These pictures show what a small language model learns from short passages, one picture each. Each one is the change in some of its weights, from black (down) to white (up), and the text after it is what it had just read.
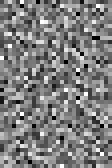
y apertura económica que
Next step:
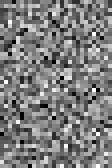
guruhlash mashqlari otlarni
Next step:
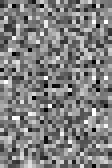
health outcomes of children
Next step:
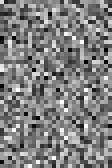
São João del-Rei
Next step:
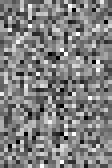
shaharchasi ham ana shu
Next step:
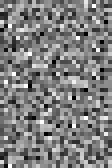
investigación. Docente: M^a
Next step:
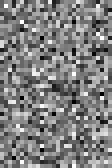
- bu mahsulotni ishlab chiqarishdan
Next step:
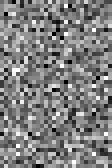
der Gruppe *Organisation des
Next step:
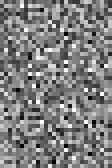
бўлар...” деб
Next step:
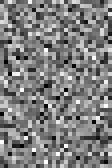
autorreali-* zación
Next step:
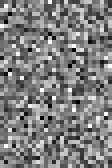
bandligi va daromad
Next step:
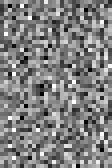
- Men yordam berishim kerak
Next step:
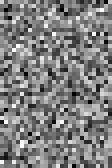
Regional da Saúde (PRS)
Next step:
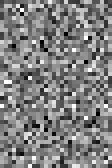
o'z qobiliyatlariga
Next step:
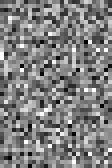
bir şekilde farklılaşıp
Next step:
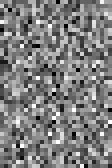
la tradizione apostolica
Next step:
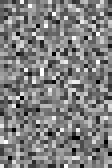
ko’rsata olishi zarur
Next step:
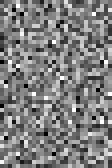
faoliyat turlari muammolari va
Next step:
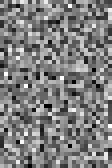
autism and developmental
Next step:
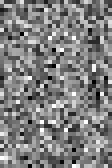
минг га ни ташкил
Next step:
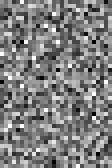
ko'tariladi. Shuningdek,
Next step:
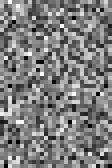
книги, автори
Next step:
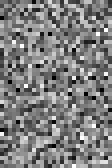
as práticas e os conhecimentos das
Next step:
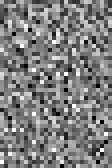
угодий и урожай
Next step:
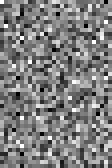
oid real vaziyatlar,
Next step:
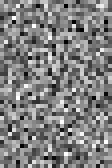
ideologiyalıq sezimleri
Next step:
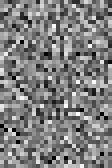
Depot Merger.
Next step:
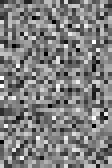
una descripción compartida de la
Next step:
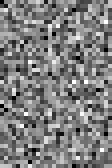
transport infratuzilmasini rivojlantirish
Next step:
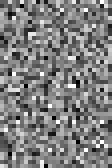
differential thermal
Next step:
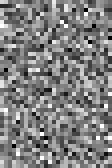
schauen, ja du hast ja
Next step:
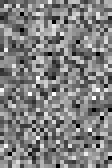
a um carcinoma
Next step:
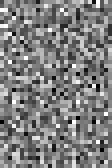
satu dimensi penting dalam
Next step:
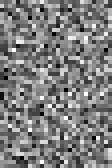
& To'ymurodovna,
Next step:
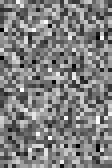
живое, активно
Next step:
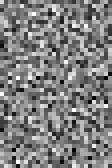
em área finalística ou de
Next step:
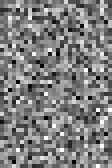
birinchi bosqichi, V.
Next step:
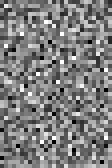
pembelajaran partisipatif
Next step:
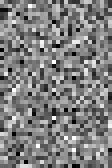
develop more inclusive policies
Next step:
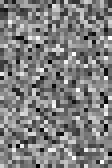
які взяли участь у
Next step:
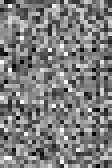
здоровых новорождённых
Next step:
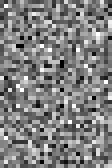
pelaku usaha.
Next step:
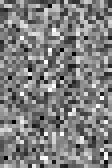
корпусної ізоляції
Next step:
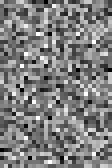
товаров бытовой
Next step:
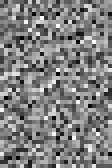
Huquqiy madaniyatning
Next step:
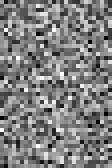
критериев, который необходим
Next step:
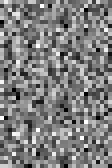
Conclusion Cet article a
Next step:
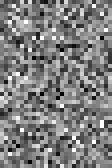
Харуки Мураками
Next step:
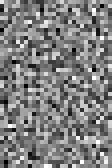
state la neuralterapia
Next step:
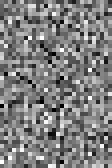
ham afzalroq metodlar
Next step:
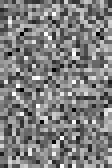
xususiyatlarga va kasbiy faoliyatning
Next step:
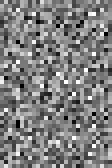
Badiiy Tarjimada
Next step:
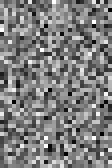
substansi maupun
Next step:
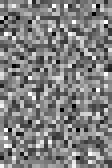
tengsizligi hamda ular
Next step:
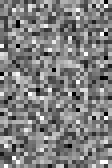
chora tadbirlar amalga
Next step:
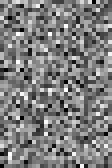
de Risco de Seguro
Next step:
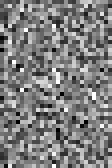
transformation. Med Clin
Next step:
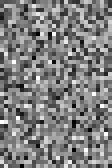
uma situação exterior e uma
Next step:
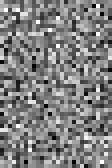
Usia Jumlah
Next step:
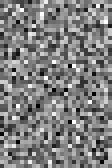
challenge for health
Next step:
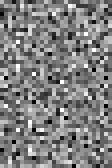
hayotini tomosha qilib,
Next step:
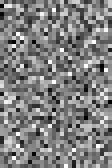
que é possível estabelecer pelo
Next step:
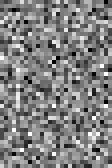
tirik vaznini aniqlash bilan
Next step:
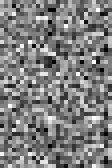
benî Abbâs min
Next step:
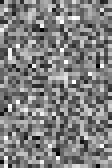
Б., Абдуганиева,
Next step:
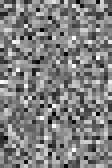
del efecto neto del
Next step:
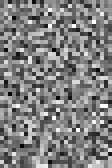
elibera definitiv de
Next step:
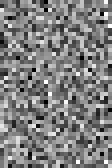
existant, notamment en
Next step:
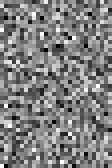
sondages indépendants,
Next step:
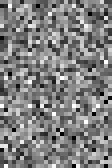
yerdagi aholining ekologik
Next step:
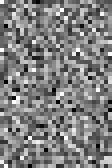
Терн и Алыча.
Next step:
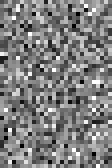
orfografik bilimlarni
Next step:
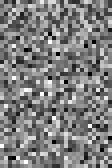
da liberdade foram expandidas, um
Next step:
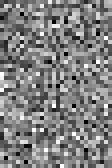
a las víctimas de
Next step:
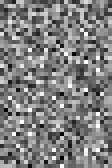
картине (на материале
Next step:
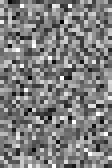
sariq, yashil
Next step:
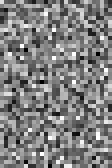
отбасылық циклмен
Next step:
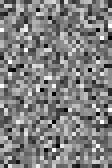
del derecho, descubierto
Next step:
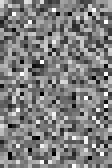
fundamentais para o sucesso dos
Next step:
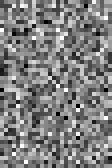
percebe-se que além da
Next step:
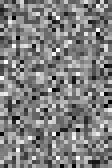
uchun samarali o'qitish usulini
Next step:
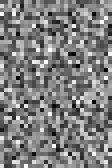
retenues pour cette étude
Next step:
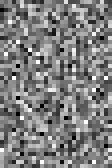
kuchlanish bo`lgichlari,
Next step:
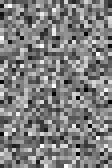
que, desde el punto de vista
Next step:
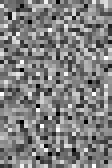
Breite der philosophischen
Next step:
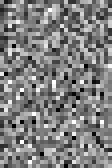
качестве встроенного
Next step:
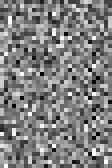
ahamiyat kasb etadi. Bu esa
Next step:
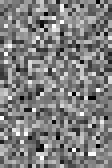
qaraganda janubiy
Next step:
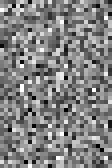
ABSTRACT: the
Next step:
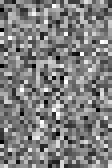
підкреслюють не лише
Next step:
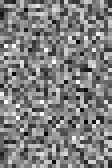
além de espaços de apoio
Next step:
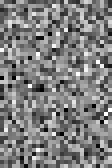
коммерческой организации.
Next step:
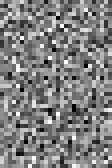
o'rni muhim ekanligini,
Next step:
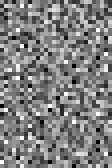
للإجابة عن
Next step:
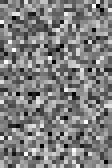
tug'ulish va qisman
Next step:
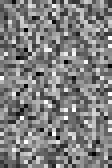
banking tidak hanya data yang
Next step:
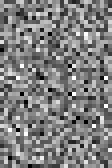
ile ilişkisi değerlendirilmiştir.
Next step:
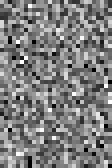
then asserts that, in
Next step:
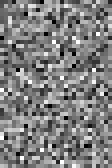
qo'llash” fani
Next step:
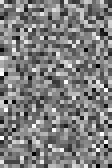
cláusula pétrea
